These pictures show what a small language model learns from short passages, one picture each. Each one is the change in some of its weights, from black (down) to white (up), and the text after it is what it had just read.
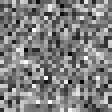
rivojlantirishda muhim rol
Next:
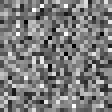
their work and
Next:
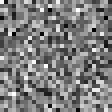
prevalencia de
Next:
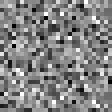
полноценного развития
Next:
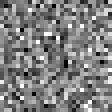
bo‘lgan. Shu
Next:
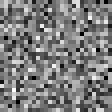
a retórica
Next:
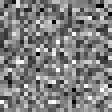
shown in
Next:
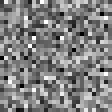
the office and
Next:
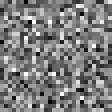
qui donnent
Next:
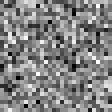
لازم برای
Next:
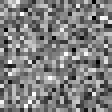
of Digital
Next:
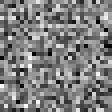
des forêts
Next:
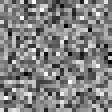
rang tabiat,
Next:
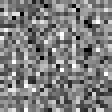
y otras
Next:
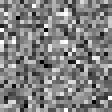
partisse de um
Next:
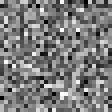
постулат или
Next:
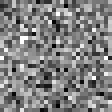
interfaol metodlarning
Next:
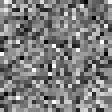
з єдиною
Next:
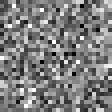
como el mejor
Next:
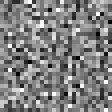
in *Tabelle
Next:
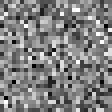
takfir qilish,
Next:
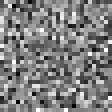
a arte foi um
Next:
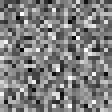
sob o novo
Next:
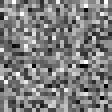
прежде всего
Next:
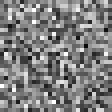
is legume and
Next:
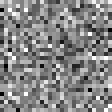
تولید آن
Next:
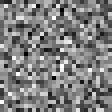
new approaches
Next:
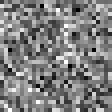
qator tasviriy
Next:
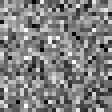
entre turmas ao
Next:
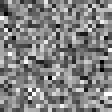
em Tempo de
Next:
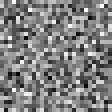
la identificación,
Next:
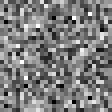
vicios y
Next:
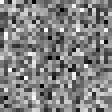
Узбекистане —
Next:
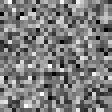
basé sur la
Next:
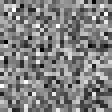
anlamlı bir
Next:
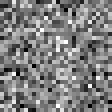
folhas são
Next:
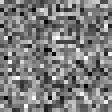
китоблар ва
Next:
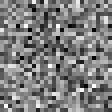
se informa que
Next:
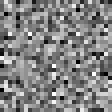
e Direitos do
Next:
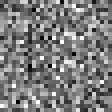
prove to be
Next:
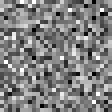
на освоенном
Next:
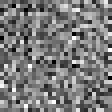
is not.”
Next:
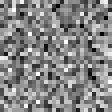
va davlat hayotida
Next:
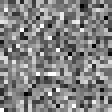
umumlashgan holda
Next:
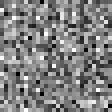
arası bir
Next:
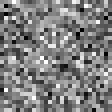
понимания дела
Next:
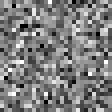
particles in the
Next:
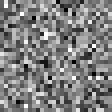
fibras de
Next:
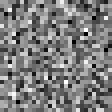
de dicción que
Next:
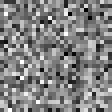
kamaytirishga olib
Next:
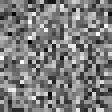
derecho con todos
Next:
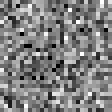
ta kichik
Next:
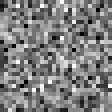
between the development
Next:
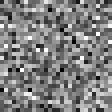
в которой роли
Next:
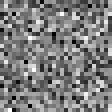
Дону. У
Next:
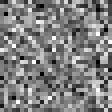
in the proportion
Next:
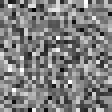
данный путь
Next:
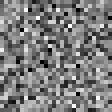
los estudios de
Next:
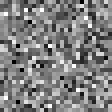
resultados apresentados
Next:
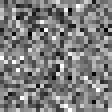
nisbatan 2
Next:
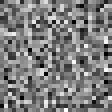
de leitura em
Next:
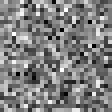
ham, bunday bolalar
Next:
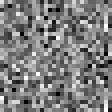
professional moet
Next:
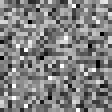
and Political
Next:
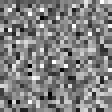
auf Materialien
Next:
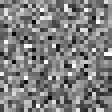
et les pressions
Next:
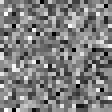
digital transformation.
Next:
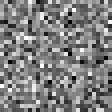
genitori, ma
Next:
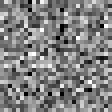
que contribuye
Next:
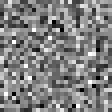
a suspensão
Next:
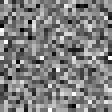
has given a
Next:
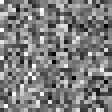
Alteration of local
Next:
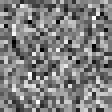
OV, et
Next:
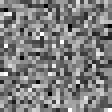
problem, which
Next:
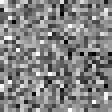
maqsadlari ham mavjud
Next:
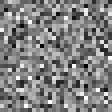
сутки после
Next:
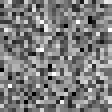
eine wertvolle
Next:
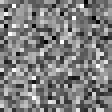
можно, на
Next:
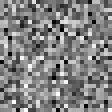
tener nuevas
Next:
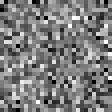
Programm aus
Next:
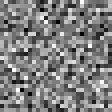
saites uz
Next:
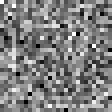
de Falla a
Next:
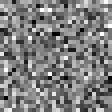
aylantirish lozim.
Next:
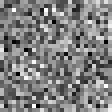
Contabilidade e
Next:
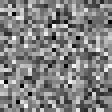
oson qilishga,
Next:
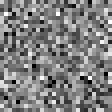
elegir si
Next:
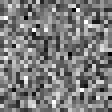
o problema mais
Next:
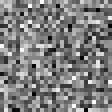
olish maqsadida
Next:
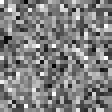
*El contenido
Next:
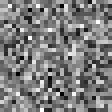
una mayor organización
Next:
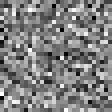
формуле 1.
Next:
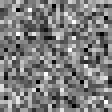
onboarding digital
